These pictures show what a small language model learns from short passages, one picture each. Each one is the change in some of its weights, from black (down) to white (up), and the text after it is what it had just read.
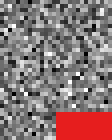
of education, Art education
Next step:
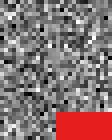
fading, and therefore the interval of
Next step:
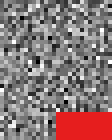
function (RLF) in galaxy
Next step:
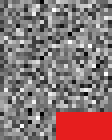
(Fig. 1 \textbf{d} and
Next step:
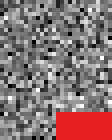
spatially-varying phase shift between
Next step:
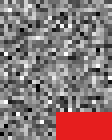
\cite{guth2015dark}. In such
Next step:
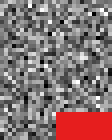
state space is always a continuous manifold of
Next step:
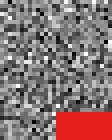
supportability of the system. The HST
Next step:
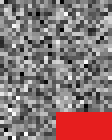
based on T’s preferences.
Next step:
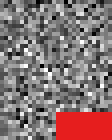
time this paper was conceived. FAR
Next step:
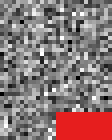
to place tighter constraints on any
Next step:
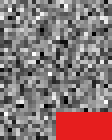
by Mielnik \cite{M} for
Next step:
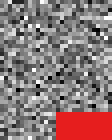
that } {\tilde q}(\gamma) \le r\
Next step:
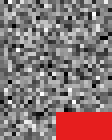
improved well-being, while as negative
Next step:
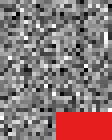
Society}, Series B.
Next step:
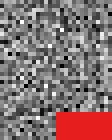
SMAP RFI processor, and how
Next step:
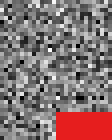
dependence of its asymmetry which is defined by
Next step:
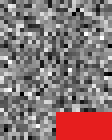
we will also explore some possible extensions
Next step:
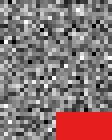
L. M.: 1) The Digital
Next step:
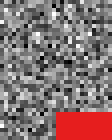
3$\sigma$ range of the best fitted
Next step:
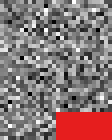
adaptive methods, are given in the
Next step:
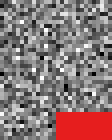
teaching materials must meet the following
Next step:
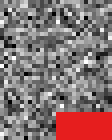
Member, IEEE*
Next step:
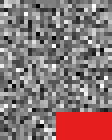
evolved and became more sophisticated over
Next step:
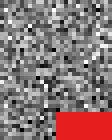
mathematical algorithm and encrypted.
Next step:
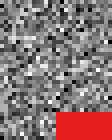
0$: the MTP escapes from the
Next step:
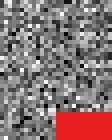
to improving quality of life. However,
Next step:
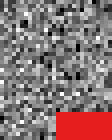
X,\hat d)$ together with an
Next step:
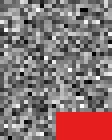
environment, and shared only with
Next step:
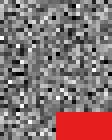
$(P).$ \end{proposition}
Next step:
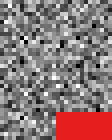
Keywords: Service,
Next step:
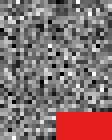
verileri "Hemşire
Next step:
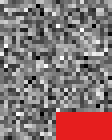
rates and ant colony growth, as
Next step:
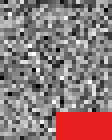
of genuine four-qubit
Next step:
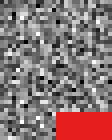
us first introduce some notations. Denote by
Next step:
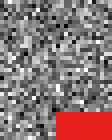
links these sequences to Genocchi
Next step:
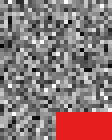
beam structure of hat type configuration is
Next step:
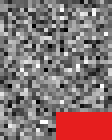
alg\'ebriques, 4 place
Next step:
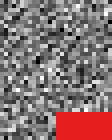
of $\car(\mathbb{F})\neq
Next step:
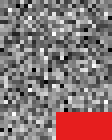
single mode and the SMSR is about
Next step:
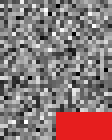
not exist a }y\text{ that
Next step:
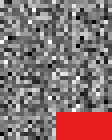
defined in some neighborhood of the
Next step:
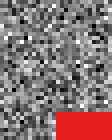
towards dust heating instead of
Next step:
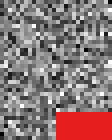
should be made to give traction to the
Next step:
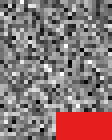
enter in the spectra of geometric
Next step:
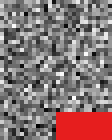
chain, becomes prohibitively
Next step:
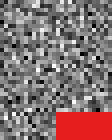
$N$ input scenarios,
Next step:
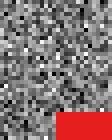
that if $(W,S)$ is a
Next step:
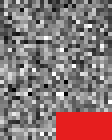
each candidate. Five candidates
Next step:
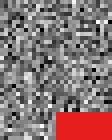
and its inverse have been implemented as a
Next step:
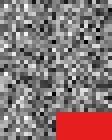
*BMC Nurs.*
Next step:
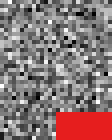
can be proved by certain recursions
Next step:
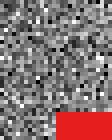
number of observations used in the estimation, and
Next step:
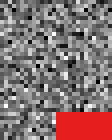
the OF2i technology. Together
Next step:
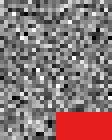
our first-principles lattice QCD
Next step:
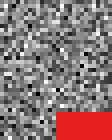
see section 2.5 in [Gr2021] for
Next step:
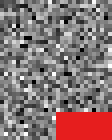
types, which aggravates a shared
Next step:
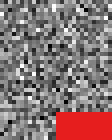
(EPDM). Due to light weight
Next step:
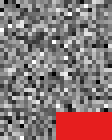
(each $i_k$ belongs to
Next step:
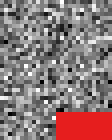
use them for consecutive executions on
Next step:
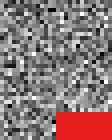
and another four 0.34%
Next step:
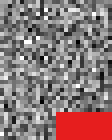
action for a consistent interacting model of
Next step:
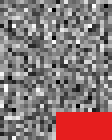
details on important surveys for
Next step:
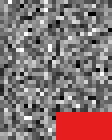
need to be adjusted so as to be the
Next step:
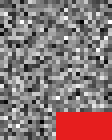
an equality holds in (\ref{plus}) if
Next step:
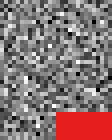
and only two of these parameters are linear for this function.
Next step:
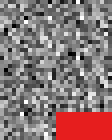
rack space of a free rack and
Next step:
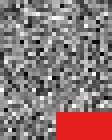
be higher and they have a high similarity score as
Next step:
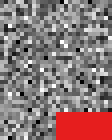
IOV. The timestamp lies
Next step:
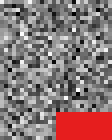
\rangle \,. \end{equation} \noindent
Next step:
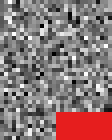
$\Omega_i = \delta H/\delta
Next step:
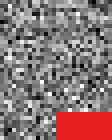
pie and (b) list menus,
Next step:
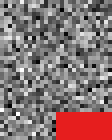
to program persistent memory, our
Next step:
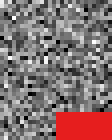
was performed using the ZondGM2D and
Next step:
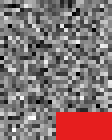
\end{align} where $e$ is the
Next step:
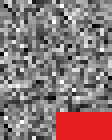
very useful in making correct
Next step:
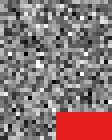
with $\lambda =2$. The associated dilaton field
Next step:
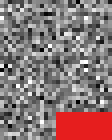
originate from (the plural of)
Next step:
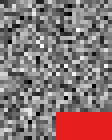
\kappa(G) \equiv \int
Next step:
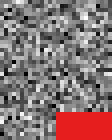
to implement effective lesson to the special
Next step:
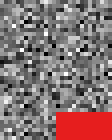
obtained from all individual participants
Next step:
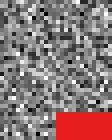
at the similar kinematical conditions. So
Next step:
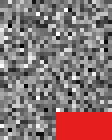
beyond perturbation theory. Below
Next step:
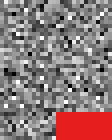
the adaptive CW mechanism
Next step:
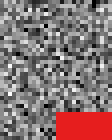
of international community, Constructivist
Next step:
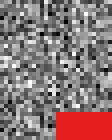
students to one of the possible combinations of
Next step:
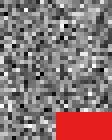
$\pi$. The (quantum) implementation
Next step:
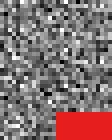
current INEC has failed to
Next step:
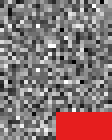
v=0$ with data $(\tilde
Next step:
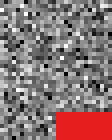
aiming to develop a smart and
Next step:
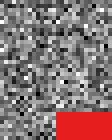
anti-TPO antibodies were
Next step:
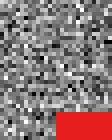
the a technical sketch of the
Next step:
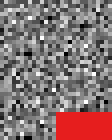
(LAPOLLA *et
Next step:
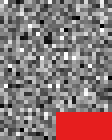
obtained as \begin{equation} \partial_t
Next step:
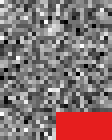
Copeland, Liddle, and
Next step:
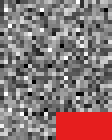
abuse has attracted increased
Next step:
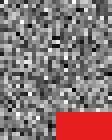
measure $\omega(\theta|\beta)$ has the following
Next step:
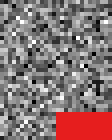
abundance in cBN. In its most
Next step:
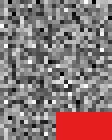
in Table \ref{table: est
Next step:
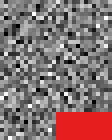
\end{CD} $$ where
